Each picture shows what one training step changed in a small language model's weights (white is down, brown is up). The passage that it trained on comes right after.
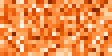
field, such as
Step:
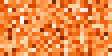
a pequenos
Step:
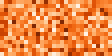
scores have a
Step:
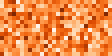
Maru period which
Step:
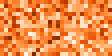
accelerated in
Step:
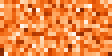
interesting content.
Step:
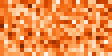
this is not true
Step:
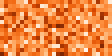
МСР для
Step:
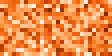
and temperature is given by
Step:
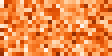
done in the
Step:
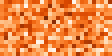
Nacional de Ação
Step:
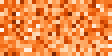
Баттута так
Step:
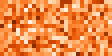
come il tema
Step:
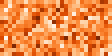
for example be achieved
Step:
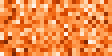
RGDM model
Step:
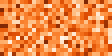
heeft ook
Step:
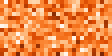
exige um
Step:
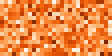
record the increase
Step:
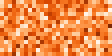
stars to be visible
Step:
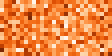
MC simulation in phase
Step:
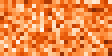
is in the state
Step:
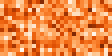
signal transmission via
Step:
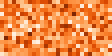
across all values of
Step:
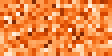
layers of the
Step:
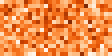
That is, in
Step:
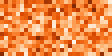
are in the other,
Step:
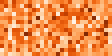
spasaniya na
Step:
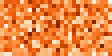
require the measurement of
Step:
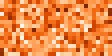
noise. We study two
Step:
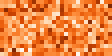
threshold, then
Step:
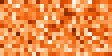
Padova and
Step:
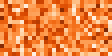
contacts are
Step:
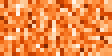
trocas de
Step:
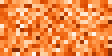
= \varepsilon.$$
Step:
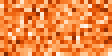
continuous and should have
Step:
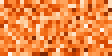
the recent cosmological
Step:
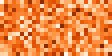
each integer number of
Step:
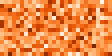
five free dimensionless
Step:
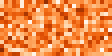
speech is passed
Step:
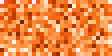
YBCO under
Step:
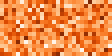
end of the sample.
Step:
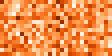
existir un
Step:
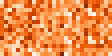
a Kínai
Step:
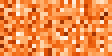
om de in
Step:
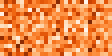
improve model performance and
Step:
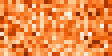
is expected and so to
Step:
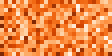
128 galaxies.
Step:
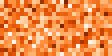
the role of
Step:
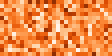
encryption for
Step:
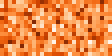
public control,
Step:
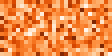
no material loss,
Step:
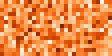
consider a boson
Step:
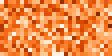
the main lobe's
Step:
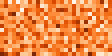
XI в., в
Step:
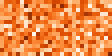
identify $k$
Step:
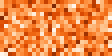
shows the deflection
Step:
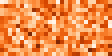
it is dual to
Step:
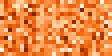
conceituação do
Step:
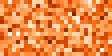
we keep track
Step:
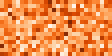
(motivated by
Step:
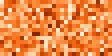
derived versions
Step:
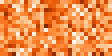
$f$ is a
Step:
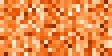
boundary) but different
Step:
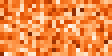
are shown. The power
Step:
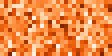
tua ingin
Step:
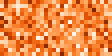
que se dispone
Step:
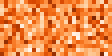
extraction method, but
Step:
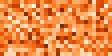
and D). Figure
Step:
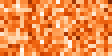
de depresión
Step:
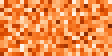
that the static
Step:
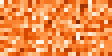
olib keladi.
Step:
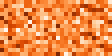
mine – the
